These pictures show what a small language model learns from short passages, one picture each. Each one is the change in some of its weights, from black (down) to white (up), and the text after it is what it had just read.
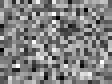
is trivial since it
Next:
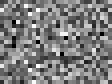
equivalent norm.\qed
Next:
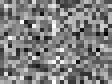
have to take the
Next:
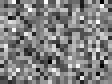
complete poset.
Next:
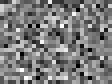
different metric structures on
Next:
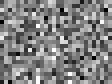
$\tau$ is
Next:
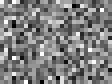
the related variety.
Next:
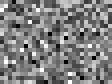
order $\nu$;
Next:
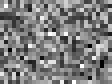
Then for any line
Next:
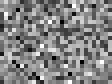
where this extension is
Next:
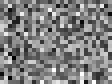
first recall the
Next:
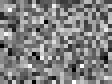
Furthermore, the
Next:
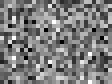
we will not in
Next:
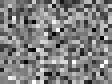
we immediately
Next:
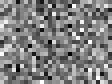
\ees hold
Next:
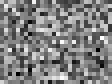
discussion also leads
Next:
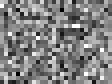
H$ for
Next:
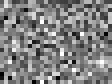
From the several variables
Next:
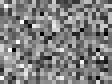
have established
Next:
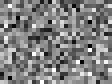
for compute the inverse
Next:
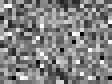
the contraction of
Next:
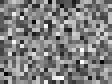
from above by \[
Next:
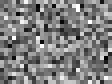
not a multiple of
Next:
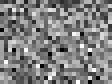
a precise connection between
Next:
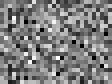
we consider homogeneous
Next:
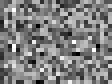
to changes
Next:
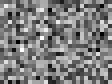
expansion of the solution
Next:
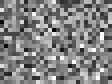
is a commutative square
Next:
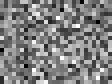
is a FM
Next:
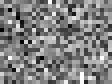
(see Theorem
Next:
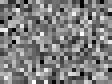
driven methods
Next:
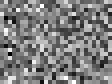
This fact together with
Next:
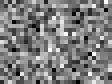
Gaussian Linear
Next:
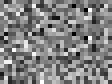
the preconditions
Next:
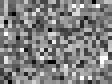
Moreover, there exists
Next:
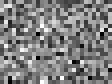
the solution map of
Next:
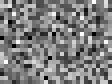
We expand the
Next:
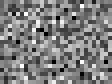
which contains a
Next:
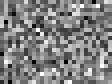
if there exists some
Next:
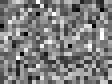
hyperbolic if its
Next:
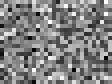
support is an analytic
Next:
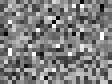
Let us denote by
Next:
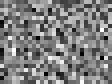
idea is to
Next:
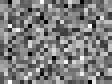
cyclic group of order
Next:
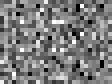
of the process $
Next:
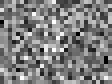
is of small
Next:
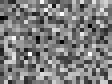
will lie to
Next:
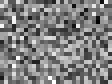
a position $r
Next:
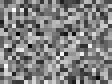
to a global constant
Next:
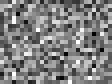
and $j$
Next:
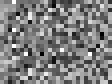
algebraic variety.
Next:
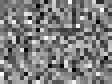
p}] \subset
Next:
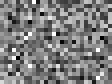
discussed. In
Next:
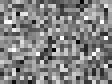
$m$ along
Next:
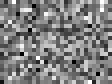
exact if, when
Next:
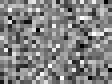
The archive
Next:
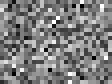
Let $\mu$
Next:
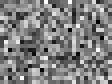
portion of
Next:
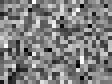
time I take the
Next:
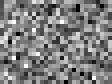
variable shows,
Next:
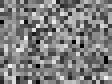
is to establish all
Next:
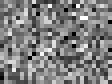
over all the
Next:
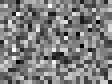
intersection and orbit
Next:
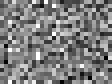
provided by $$
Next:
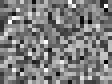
from Lemmas
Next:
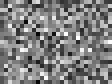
by exactly one of
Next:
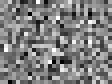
seulement de
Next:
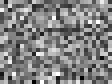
hand, by the
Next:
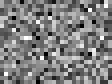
minimal, subject
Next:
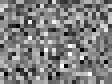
$\Pi$, then
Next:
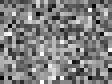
the cost of
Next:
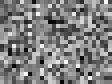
one obtains the
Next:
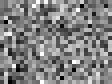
the ISS
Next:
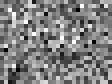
ISSN =
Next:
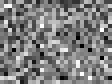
the dependence on
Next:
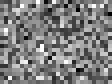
The first statement in
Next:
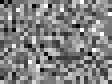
got a
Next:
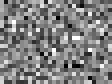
{\bf Proposition.}
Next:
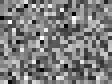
of Chapter
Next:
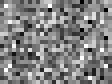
$F$ denotes
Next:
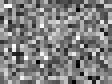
the frame of the
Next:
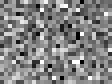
on the boundary of
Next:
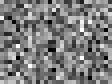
following remarks.
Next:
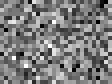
integrals, since
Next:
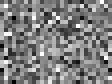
the measurable set
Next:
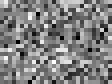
The corresponding objects on
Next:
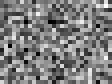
to assist
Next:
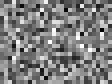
of the group associated
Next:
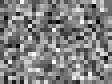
because DDEs
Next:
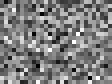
based on an
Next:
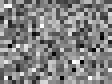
the Lie algebra
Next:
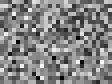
that this type of
